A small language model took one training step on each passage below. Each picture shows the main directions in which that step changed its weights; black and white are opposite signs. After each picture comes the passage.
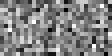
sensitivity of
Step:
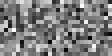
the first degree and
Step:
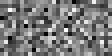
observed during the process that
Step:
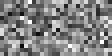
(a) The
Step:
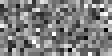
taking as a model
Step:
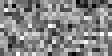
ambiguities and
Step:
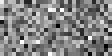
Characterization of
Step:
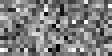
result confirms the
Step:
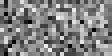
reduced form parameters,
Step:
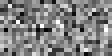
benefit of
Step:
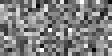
statistical and
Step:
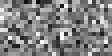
of the linear density over
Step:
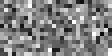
chemsex in
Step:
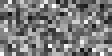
interaction energy scale
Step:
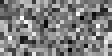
The two components are
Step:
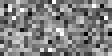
learnt These
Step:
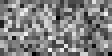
following articles
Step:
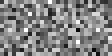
time amongst the
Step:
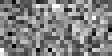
to the corona
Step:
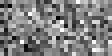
its cosmological
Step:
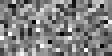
talk is to
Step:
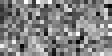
of magnitude
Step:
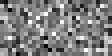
increases from 0 to
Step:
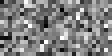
The scalar product
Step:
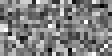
is that at high
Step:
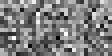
to blending
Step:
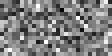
language, and they
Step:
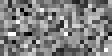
the c-axis
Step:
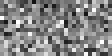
its Fourier
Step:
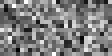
a measure of the
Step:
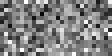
we have used the
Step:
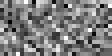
and the upper limit
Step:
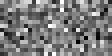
is a significant and complex
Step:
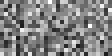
excite vectors
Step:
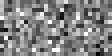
linear growth rate of
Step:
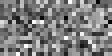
effect as noted for
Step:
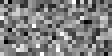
surface temperatures of
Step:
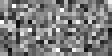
folding rate with
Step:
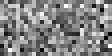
transactions on their
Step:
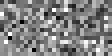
main emphasis
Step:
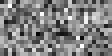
robotics design
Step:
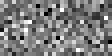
relevant and if the
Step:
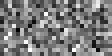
latter works as
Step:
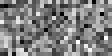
want to find
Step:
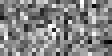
can be used as spin
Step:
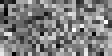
concept of care
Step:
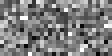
is rather gross
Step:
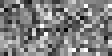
steps complete,
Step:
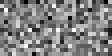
mortality rate that
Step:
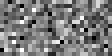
to cement plants
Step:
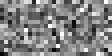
is currently off its
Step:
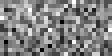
using VCSS
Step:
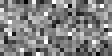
and Technology
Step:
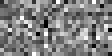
The design is a
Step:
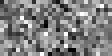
The proposed method of
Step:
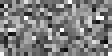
plates and identification
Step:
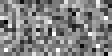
its future
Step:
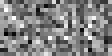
an example, in
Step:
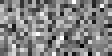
time models that can be
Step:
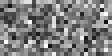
for breaking
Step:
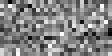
severe low
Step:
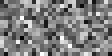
The corresponding author is the
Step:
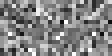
regions measured by
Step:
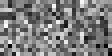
after calling one
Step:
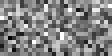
presence of any
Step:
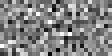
subjected to
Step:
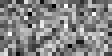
the monotonicity
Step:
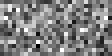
no stationary data
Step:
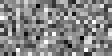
achieving the
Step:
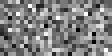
remaining terms,
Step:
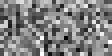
the electron density is
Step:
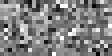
pattern and
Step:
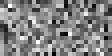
in samples with
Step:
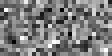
there are major
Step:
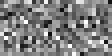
NW for a given
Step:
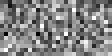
occupied by
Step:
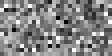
to Andreev
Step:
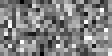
the cavity
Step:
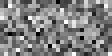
with feedback
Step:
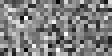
develop a tougher
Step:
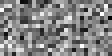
it was not for the
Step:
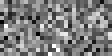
challenges of
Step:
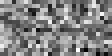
of obs.
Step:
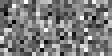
of nodes
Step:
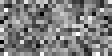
we shall see,
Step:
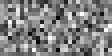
shape in the
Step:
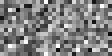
case that the scale
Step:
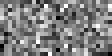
coefficient of the
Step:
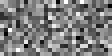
detect entanglement
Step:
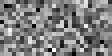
the professional
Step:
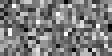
of embodied
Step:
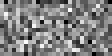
on the relative
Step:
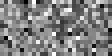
and to use detector
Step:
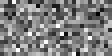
was named by
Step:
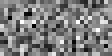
Yes Yes
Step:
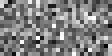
spin-up for a
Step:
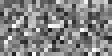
a diameter is
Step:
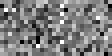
important source of
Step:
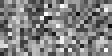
dishes often
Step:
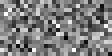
methodology employed
